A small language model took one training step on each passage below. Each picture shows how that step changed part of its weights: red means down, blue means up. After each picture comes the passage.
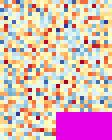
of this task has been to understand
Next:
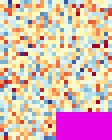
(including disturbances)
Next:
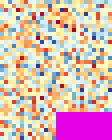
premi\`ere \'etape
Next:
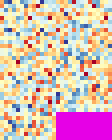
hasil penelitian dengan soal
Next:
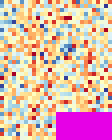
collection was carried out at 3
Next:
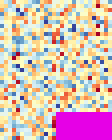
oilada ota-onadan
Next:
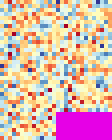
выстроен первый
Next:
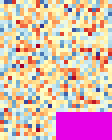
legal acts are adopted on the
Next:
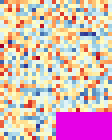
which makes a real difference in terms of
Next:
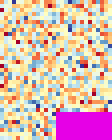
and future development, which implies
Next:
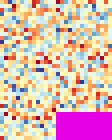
a geometric framework. An
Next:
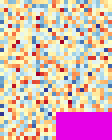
project aims to provide solutions
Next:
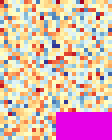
продукції на
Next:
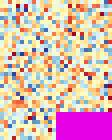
We then convert the plain-text
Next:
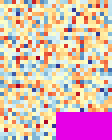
equal to zero when $q < v +
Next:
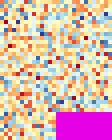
лица, и, как
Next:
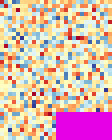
the plies VCCT technique for
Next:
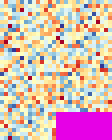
amount of prior information about the
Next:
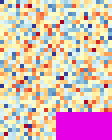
karena itulah ia
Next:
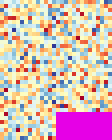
haqida shikoyat qilgan
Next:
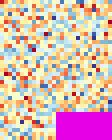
for all } x \in Y .
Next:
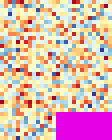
\label{kappa restriction} \kappa
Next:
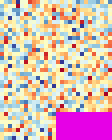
maqsad va manfaatlarini
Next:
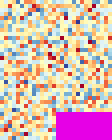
relative to gender bias,
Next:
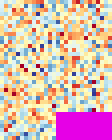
Since $f'$ is bounded and
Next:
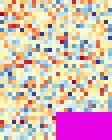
particular $n$ and let us calculate
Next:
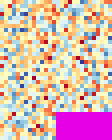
from line to line. \EEE
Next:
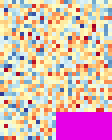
Nowadays, the topside
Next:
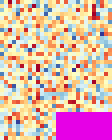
здорового образа
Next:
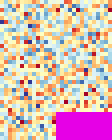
$a$ be maximal such that
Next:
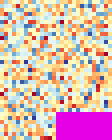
essa elevação da carga
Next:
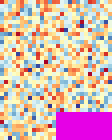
f_k\}$ be two sequences in
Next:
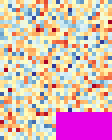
C_n is measured concentration in
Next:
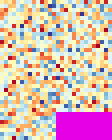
on the conducted scientific research
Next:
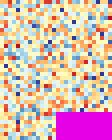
muitos professores têm
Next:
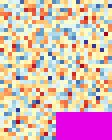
individuals; *Pemphis
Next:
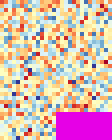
d_\zeta$ we have $x \in
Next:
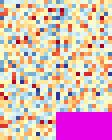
a ZnO Thin Film
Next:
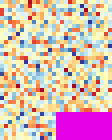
\quad (16)$$ Bounds for
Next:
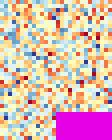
Zhang Z. Introduction to
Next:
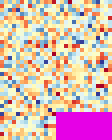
DHT11 acoplado ao
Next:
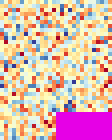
of warhead fragmentation.
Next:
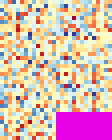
таълимни ташкил
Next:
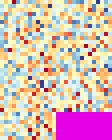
Institute of Mathematics,
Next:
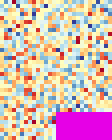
by the Institutional Ethical
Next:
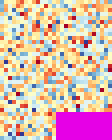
protection, rehabilitation,
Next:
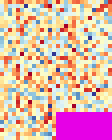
following functional: \begin{equation}
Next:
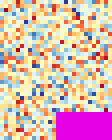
crucial realizá-la em
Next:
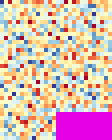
concentration property $$\forall
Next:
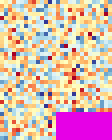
de la creatividad y diversas
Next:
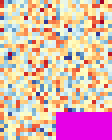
vol. III, en Gothic
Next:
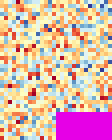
non-zero components of the curvature
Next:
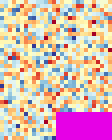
пациента (20%)
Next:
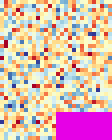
fiber functor on this category.
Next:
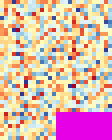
ou au titre du
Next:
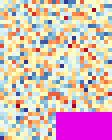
l'investissement et la
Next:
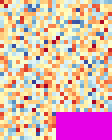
were resistant to third generation
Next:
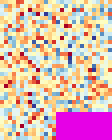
is, the conventional character divided
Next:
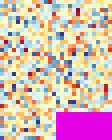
the $n^{th}$ component of the
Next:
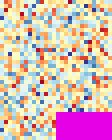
pode notar nas suas obras.
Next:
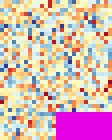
María Zambrano, que, como
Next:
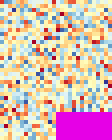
\in C_c(\ghn)$ we
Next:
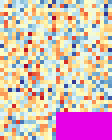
Ensaio Clínico
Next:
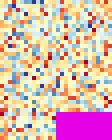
and a tenth round of three
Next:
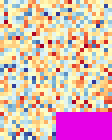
ratio on springback
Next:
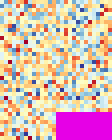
$G^T(\M)$ acts as a
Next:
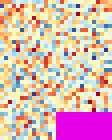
and no factors have been identified to
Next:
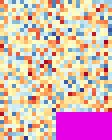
yang telah ditetapkan;
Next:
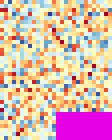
affect access to knowledge.
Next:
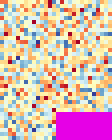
from definition of $\delta_T$;
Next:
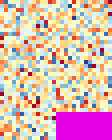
are realizing that in summer
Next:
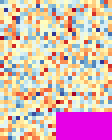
by "chassis engineering"
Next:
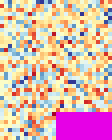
bormoqda. Bu esa
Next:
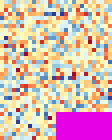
Guy Béart. *Forum
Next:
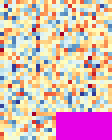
is a consequence of Proposition $1$
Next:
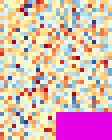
increasing functions on $\BR$, and
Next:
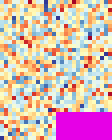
the drifted Cheng-Yau
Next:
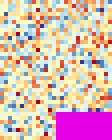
on adjacencies does not seem
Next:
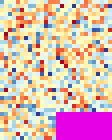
(VIA)- It is difficult to
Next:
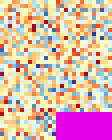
Chestionare validate pentru
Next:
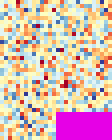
there is an $a>0$ such that
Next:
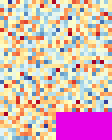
use the arrival schedule generated
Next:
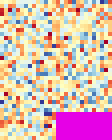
(muxr C) Tarxon
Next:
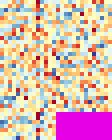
less energy and latency for
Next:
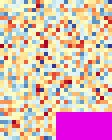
calculated by measuring the weight gain
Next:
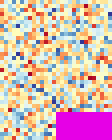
among the physicians in four
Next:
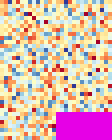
(RTA), cricket
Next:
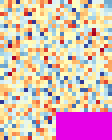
había notado una mejora
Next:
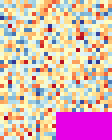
by assuming the axiom of choice,
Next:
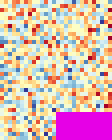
dataset. Also, additional
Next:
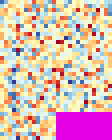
is bijective. Now it is
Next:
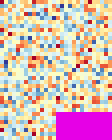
be regarded as a variation of the
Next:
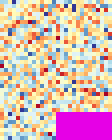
by Collignon et al.
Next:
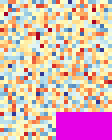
but couldn't be seen within
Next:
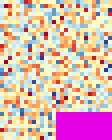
больных с антигеном
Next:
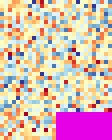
et al. (17) Prospective
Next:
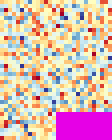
kulturniy odam —
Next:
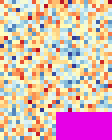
pujian dari guru,
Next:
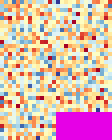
définitions, que ce soit
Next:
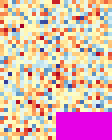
— não conseguiu até
